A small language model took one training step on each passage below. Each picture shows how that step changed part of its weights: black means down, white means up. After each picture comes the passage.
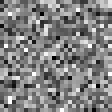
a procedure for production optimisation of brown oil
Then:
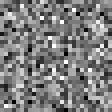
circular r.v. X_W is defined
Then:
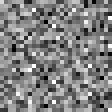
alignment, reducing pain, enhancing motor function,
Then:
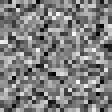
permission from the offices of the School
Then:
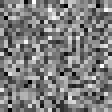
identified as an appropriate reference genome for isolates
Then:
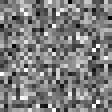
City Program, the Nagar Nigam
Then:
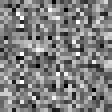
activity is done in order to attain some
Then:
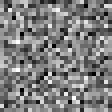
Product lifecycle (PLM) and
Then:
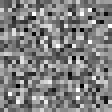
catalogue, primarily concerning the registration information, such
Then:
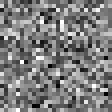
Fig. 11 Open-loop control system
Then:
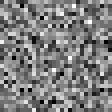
[live] without anything but
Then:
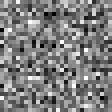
functioning, and decreased health-related quality of
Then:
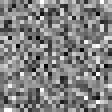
of k and l is odd and the other
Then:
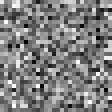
EMO-related keywords that represent the
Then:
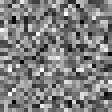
Smith, 2008). However, this study is
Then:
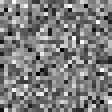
The RNA-seq dataset generated and analysed
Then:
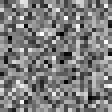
worldwide. It is among the top ten
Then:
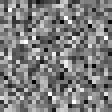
crowd sourcing, in which objects as sensing
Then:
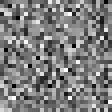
consumers. Bars were tightly controlled,
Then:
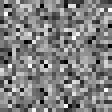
made up of Aluminium Alloy with a
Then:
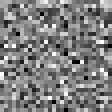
in the Church, by Kochurani
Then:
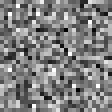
soft sets and β - \tilde{I}
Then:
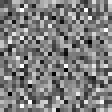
The Pathway Graphic is a modular
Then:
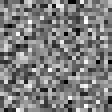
annual mean temperature. The olive grove was
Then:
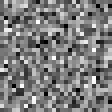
their pre-intervention series, was evident based
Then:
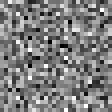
of partner organizations. Vocational education allows any
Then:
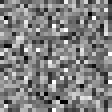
más importantes son la
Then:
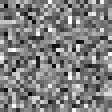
refractory waste (MGW)
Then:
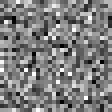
myocardial impairment [14].
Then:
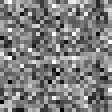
Susanne Lockhart,
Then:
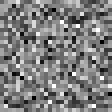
particular, the capacity to properly manage the financial and
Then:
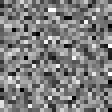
created additional challenges in determining surgical tactics and
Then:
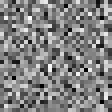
analyzed by means of “content analysis”
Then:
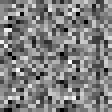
Design Jingzhou folk
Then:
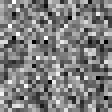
(isolation); low latency (edge
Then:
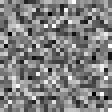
develop applications with .NET, PHP,
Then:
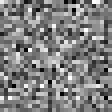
A smaller thickness (up to 1/3)
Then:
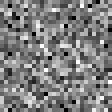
were recorded continuously before the insult, during
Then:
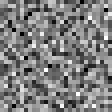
circles but also by common folks since
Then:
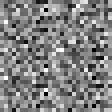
Union als Konkretisierung
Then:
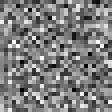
lines and modules, as well as innovative technologies
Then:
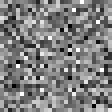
object location awareness. For example, workmen
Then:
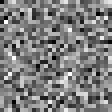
the stronger the culture of information technology literacy,
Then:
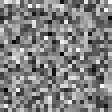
of calcium (Ca) ions
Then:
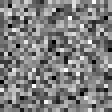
women were more prone to experiencing a decrease
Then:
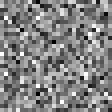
are used in gesture and human activity recognition
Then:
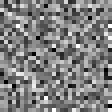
commitment to me. 3. I often ask
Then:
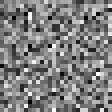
Multi-Operator Core Network EU the
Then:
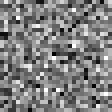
et al., 2018). According to the World Health
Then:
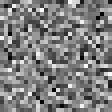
RESULTS The data were analyzed to provide a comprehensive description
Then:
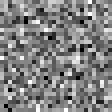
children, 80 were below one year of age,
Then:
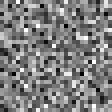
was due to bacterial contamination, the residents who
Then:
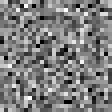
Mohammed Al-Mukhaini
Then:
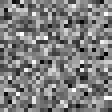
EU Mission: Restore our Ocean
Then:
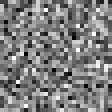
feed. This will allow more rational management and better
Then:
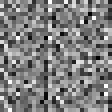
products. Transesterification reaction of
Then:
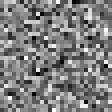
on the smartness of huge-size
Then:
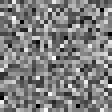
difference in the angular velocity of the wheels
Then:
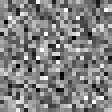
mentioned in Chapter 4 above, to create a
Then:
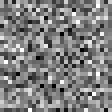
Dissemination Level PU Public X
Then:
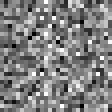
turbulent fluid flow regimes.
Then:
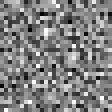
the estimate. Very low quality: We are
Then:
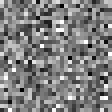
4) Al-Jabri, K.
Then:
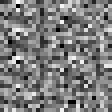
encephalopathy, diagnostic difficulties and its
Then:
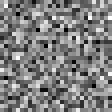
non-linear MLP models tend to provide better
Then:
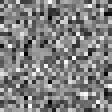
between the domestic gas meter and the gas supply
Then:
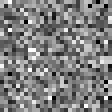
AC Message 1 Medium
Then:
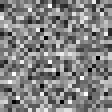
Minutes of the Executive Council shall be made
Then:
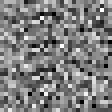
the courses. In this quantitative research, results are
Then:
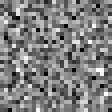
school transition rate was equally low at 55%
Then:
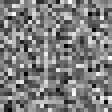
when the spacetime obeys a
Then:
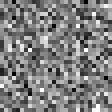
security of health professionals should be immensely
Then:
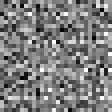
je pokušaj suicida
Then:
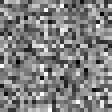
and there remains continuing uncertainty concerning optimal approaches to
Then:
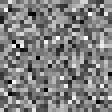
average of 5.8 hours of sleep each
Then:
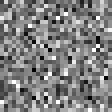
For progress monitoring and evaluation of circular measures for the
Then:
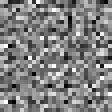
measurement to gather numerical data used to answer research questions
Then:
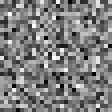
Grammar - Vocab - Style
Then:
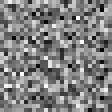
of coaches. The development continues, and
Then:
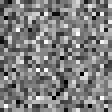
Addition of 10 % filler content into
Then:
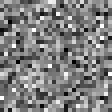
the extremely thin layer structure is needed and the improving
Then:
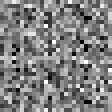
are currently no members of DARIAH from
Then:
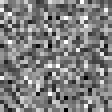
GmbH), held at room temperature in
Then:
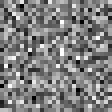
Figure: 1 some of the Uzbekistan universities and
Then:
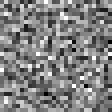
to include in this mapping are the role,
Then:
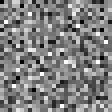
Age pioneer and Turkish muslim
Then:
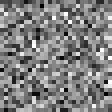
overlapping red arrows pointing towards the
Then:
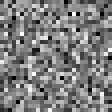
An implementation of our method that was used during the
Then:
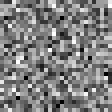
side of each ridge; anterior
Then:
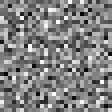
paper "Factors of Conflict in
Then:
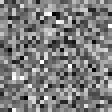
by a following KrF laser treatment
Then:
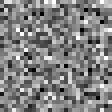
of industry the river water is highly considered to be
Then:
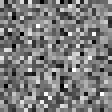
during the 1930s socialist purges.
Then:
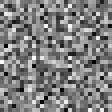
shows that a statistically significant change in NLA
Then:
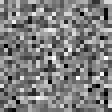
the LHCb collaboration is about 102
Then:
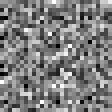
by the resolution of the Government of the Republic of
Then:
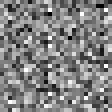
is applied. In the proposed model,
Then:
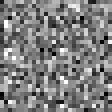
one of the most important agricultural crops in
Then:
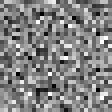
the applied load. Conversely, under
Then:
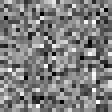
the local healthcare sector. - (26)
